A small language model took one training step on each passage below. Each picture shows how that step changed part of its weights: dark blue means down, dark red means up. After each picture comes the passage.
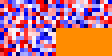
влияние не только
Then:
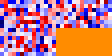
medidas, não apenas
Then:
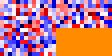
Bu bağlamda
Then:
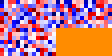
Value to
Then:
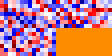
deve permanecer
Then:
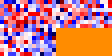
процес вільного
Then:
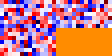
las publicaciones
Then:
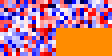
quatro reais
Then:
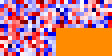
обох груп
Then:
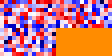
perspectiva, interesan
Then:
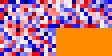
iqtisodiyot fanlari doktori
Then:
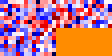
la filière
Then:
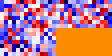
as a form of
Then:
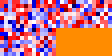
при высоте
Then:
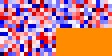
percentual mais
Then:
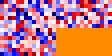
Unii i
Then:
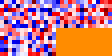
para nós faz
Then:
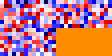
uchun zaruriy
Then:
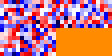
las materias de
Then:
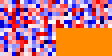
complejidades de
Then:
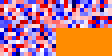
не само да
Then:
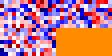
Al inicio,
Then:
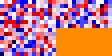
etish siyosiy
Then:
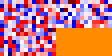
на прием и
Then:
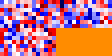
запрета до
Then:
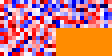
qual teve
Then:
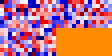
le Fils ont
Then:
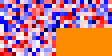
in en de
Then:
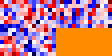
la prise en
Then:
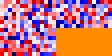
que el hecho
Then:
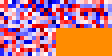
även vara
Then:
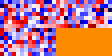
левых и
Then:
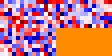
целом; -
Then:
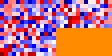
è una
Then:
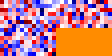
était la
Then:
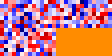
jeunes » en
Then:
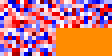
muammolar yuzaga
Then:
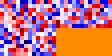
amalga oshirishda yuqori
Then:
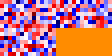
inherente a
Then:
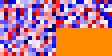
la innovación en
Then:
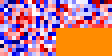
и педагогических,
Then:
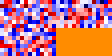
dan invasif
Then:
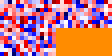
доступа является
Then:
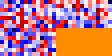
24 Lineal
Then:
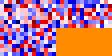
e tabulados
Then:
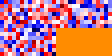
empregada com
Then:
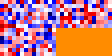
manifestarse con
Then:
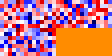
shuning uchun
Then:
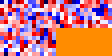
как развивалось
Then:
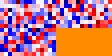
detalha o
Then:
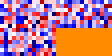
of motivation
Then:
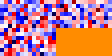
of life. The
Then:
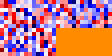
borada davlat
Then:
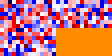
ekologik omillarga
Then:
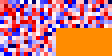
chiqarish jarayonlarini
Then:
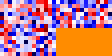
vistas do processo
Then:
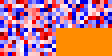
and abiotic
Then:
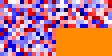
da una AI
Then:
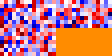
van spaarders
